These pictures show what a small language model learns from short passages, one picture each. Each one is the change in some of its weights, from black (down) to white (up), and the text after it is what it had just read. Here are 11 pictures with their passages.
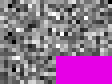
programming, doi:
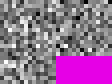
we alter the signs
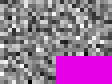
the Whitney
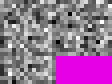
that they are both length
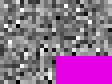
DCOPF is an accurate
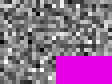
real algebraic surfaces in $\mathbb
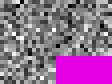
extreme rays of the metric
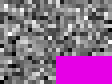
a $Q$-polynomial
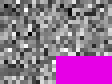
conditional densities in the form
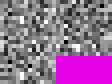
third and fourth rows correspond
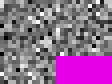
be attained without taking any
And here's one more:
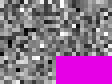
univalent functions.
